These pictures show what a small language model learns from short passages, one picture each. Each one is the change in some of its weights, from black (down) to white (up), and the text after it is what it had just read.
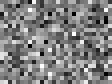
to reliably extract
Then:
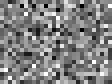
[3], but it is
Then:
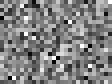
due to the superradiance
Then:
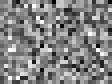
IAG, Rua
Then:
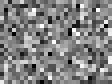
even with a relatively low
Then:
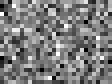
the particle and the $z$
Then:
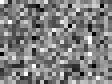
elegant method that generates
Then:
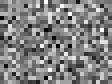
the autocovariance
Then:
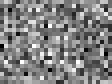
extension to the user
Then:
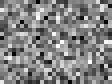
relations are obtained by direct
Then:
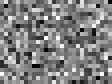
that the resulting global
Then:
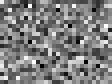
seal by comparing the
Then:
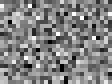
which is time independent. The evolution
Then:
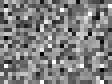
is the amplitude of the
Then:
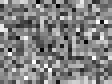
better performance in BC
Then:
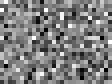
Appendix that in the
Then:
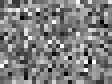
be described in terms of a set
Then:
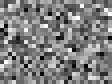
80 K silicon
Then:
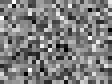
probability per unit count
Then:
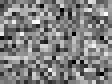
box diagrams to
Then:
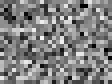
dynamics of populations
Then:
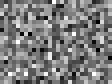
that pressure leads to
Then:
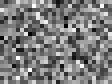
the Bargmann
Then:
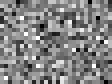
black hole is thermally
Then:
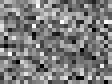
blue line, respectively (see
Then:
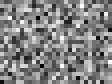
the mean of the pion
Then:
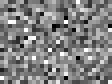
Section 2, we present an
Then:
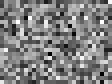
pressure, we used the
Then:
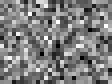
itself are comparable in
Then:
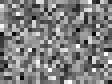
optical conductivity at low
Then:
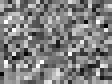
and now, importantly,
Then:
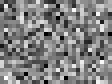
result obtained using either the
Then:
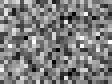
the target. The
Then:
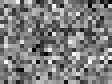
the equation of motion for the
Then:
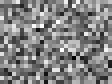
the first system, we use the
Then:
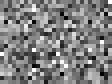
construction pipeline
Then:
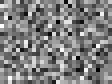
line of best-fit
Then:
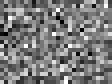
other is that free evolutionary
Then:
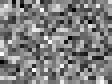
tail are presented in
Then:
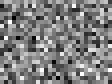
to the plane. The
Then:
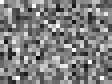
resembles the
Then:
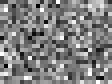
\begin{eqnarray} N
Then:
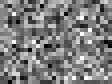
are the complex wavefunctions
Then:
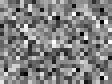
transitions are known to
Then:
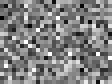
work was supported by the
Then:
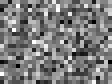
spatial structure of the
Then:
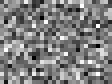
outputs, or other
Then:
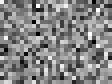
the dimensonality of
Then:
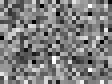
between neighboring
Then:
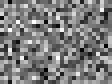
inlet flow control signal.
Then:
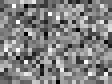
source response, a
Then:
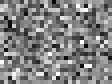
metric. Still this
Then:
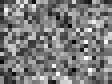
of quasitopological
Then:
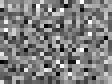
in semiconductor quantum
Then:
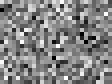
composition. With a
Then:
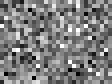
similarity ratings in the
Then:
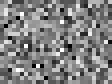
the halos within which
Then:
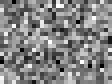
assays on granular
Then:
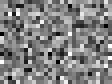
with time. For odd
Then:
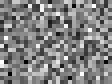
option to include examples
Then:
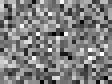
in electronic character from the
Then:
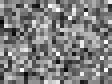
correct allowed excited
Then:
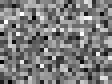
out up to time $t =
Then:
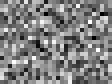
of Balmer lines that
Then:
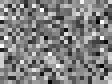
Round 1—but
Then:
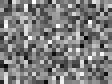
beyond the optical
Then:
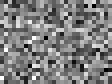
an embedding dimension of
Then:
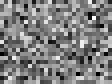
asymptotic value of
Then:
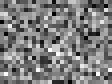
\eqref{1} we
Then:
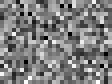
with change in polarization
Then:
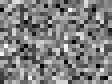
between image and text
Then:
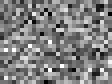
antenna in the
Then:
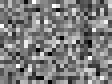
as well as the expected
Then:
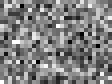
different possibility we also have
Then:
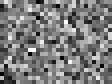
theorem. We find
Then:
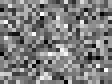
{Speck},\ and\
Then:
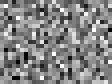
sites at the left
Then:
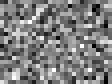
follows immediately
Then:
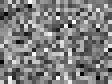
Matrix theory. The
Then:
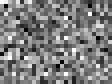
a compromise must be
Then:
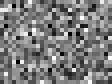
off-shell photon
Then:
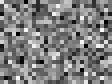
going to an extended
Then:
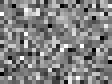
using different source models with or
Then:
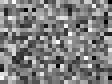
of length $l$ over
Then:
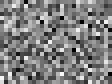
disk. This temperature scaling
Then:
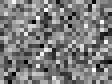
has predicted two distinct
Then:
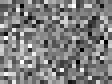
considered in this paper,
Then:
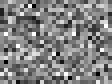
a site/seed
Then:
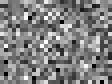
proposed energy correlation metric is
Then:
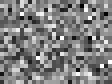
the plane formed by the
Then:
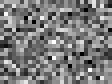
tagging efficiencies
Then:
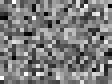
We checked the
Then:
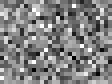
subject to a transverse
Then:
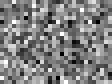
of trivial solutions for
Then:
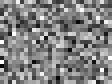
a function of $H$ can
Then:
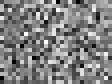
Sh}_B$ and
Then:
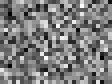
in the scope of the
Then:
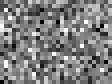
The relative tension
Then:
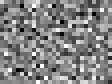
w = const$, which corresponds
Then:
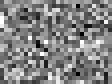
schemes are needed,
